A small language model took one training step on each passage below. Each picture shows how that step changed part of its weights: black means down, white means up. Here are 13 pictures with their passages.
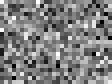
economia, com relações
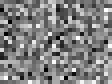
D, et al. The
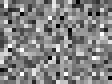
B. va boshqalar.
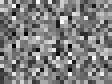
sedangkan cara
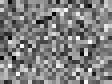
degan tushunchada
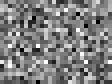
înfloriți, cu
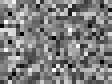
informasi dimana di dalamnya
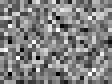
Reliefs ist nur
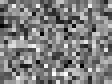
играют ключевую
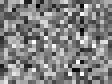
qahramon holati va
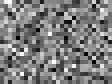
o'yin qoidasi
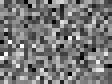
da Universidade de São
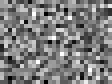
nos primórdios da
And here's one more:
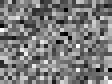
e histórica atual.
